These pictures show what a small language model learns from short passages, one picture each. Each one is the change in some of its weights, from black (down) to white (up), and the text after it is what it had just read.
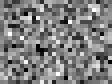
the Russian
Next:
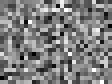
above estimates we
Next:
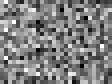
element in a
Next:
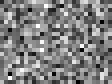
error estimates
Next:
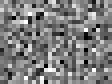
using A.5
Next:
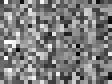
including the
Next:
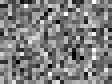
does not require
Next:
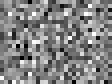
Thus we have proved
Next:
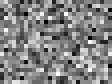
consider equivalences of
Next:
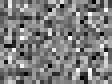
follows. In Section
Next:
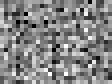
mais visível
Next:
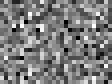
converge to a
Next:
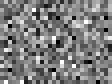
Do ponto
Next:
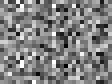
approximate and
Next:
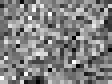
after step
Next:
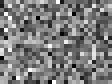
obtain the asymptotic
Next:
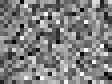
smooth homomorphism of
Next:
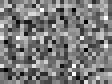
een reeks
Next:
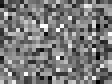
such that the
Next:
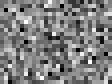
be approximated as
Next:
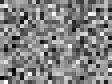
даних та
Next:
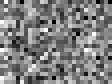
be a reduced
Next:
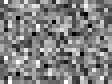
groups $G$,
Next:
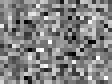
study reality for
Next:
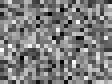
bounded above by a
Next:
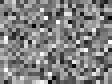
general purpose
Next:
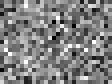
$$ is a constant
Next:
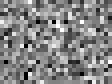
an n-dimension
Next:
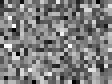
describe the
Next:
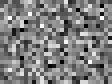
easy to see
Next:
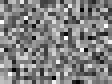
si facile
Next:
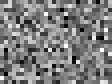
integru în
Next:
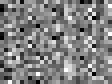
for any such bounded
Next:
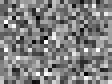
interpolants in
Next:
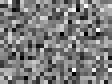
respectively. We have
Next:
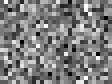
that $a$
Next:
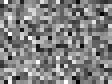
example, consider the
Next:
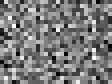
of the most
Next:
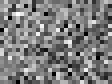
the alternating
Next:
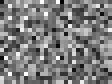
the ratio
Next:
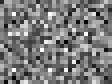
В этих
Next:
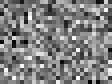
together with
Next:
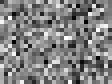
pode ser
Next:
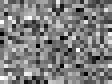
bounded by a
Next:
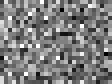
the contribution
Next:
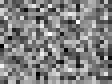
convenient to
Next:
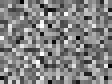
algebra to compute
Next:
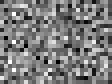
с точки
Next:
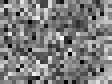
baja perlu
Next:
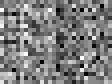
no se ha
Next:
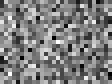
of the pasture
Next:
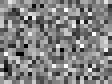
un François
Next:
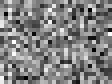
lo que indica
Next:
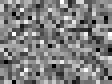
F \otimes G
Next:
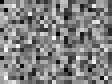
него и
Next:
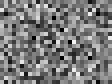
bir yandan
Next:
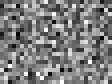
is defined as
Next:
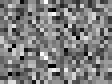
In order to complete
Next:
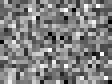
and thence we
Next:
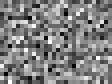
a. Wie
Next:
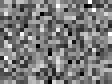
unlike the
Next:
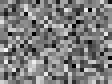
comparada aos
